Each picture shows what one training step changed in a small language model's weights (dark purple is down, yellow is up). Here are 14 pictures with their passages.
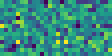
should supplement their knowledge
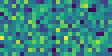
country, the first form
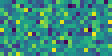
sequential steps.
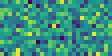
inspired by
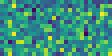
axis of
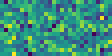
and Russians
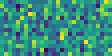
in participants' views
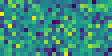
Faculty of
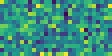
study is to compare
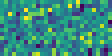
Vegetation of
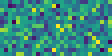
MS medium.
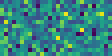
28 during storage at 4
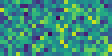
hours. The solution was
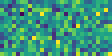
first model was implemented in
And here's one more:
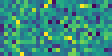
outlining the
